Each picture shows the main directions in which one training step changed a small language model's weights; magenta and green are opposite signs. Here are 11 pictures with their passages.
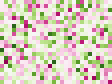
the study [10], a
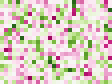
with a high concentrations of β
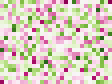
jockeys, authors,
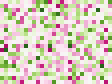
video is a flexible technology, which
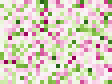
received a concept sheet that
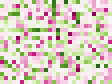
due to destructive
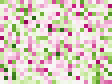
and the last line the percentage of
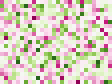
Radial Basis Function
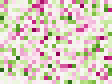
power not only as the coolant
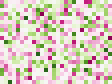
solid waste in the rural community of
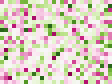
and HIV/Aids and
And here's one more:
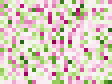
socially relevant body region, and
